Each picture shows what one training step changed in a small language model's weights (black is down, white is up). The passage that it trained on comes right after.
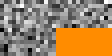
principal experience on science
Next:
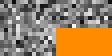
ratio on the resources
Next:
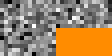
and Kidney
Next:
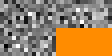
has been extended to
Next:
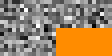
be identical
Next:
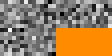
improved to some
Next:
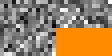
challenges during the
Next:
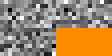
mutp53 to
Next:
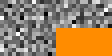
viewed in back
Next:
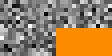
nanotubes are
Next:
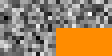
validated method had detection
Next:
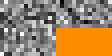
are partially based
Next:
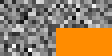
literature perspective, the
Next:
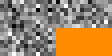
proposed approach is not
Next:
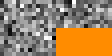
for 15 minutes is
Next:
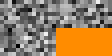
review of the existing
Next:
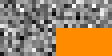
a safer &
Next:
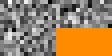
limited pH changes when
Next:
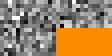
type 2 DM.
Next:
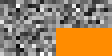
of these ways of
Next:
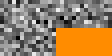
dyes used are
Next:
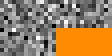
research was conducted in
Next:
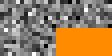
accounts. While all
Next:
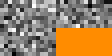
The very fact that
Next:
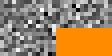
for twenty
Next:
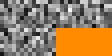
nature. Life there
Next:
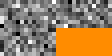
being formed for an
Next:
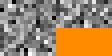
4 (very
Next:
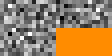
in the same
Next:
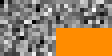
such as lack of
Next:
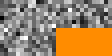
assess factors associated with
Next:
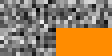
vulnerable to climate change
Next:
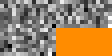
technical guides.
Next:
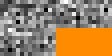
- ✓ The banks
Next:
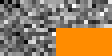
Pakistan and
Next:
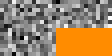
for rural women they
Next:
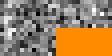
the Argo
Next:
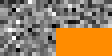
MRI is
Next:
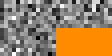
1 st version of
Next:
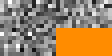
its local relevance.
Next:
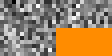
used for evaluation of
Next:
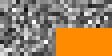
category contains electoral
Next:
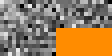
even buries them
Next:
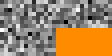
images are shown in
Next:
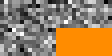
This paper attempts
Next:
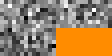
above specification is
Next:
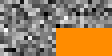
suggesting the importance of
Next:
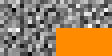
referred to as
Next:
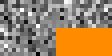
distribution transformers
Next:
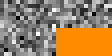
the breakdown of
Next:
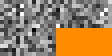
was highly active compared
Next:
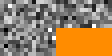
in the column other
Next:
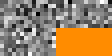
the temporality of
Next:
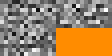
of our actions with
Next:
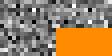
Rural College
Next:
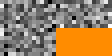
positive attitude or belief
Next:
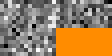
pharmacological effects of
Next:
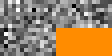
thank everyone
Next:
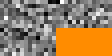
What is the minimum
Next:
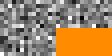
approach revealed that
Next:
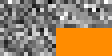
academic interest in the
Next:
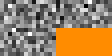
in the context of
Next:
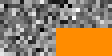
aware of their product
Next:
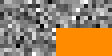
It has single
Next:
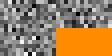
legal regulation is carried
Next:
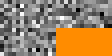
was used to measure
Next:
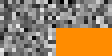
mood as early as
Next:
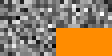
not undergone
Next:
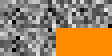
broadly to political
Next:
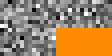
where a very
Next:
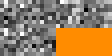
were obtained.
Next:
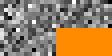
specialties 5
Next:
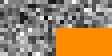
Moreover, the observed
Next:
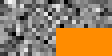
Table 4: comparison
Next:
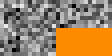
for scholarly
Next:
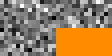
thought experiment into practice
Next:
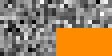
a big and serious
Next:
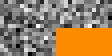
at the right
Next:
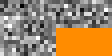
that were advanced
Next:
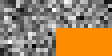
elevated concentration may
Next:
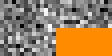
KM carried out
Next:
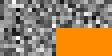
as well as medical
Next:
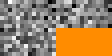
moderate concentration + =
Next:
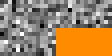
as teachers look at
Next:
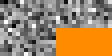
and endogenous
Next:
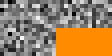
in Mach
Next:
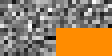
person that created the
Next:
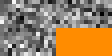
an attempt to
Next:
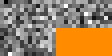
is smaller than the
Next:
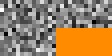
information on current
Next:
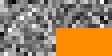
continue 5:
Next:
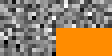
algorithmic systems
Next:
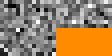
Effect (r)
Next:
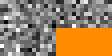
therapies or
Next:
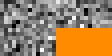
and basic economic services
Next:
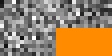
an upper limit either
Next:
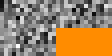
the context of the
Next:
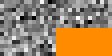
small loss beyond
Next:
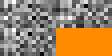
3 ml of
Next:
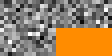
statements from the
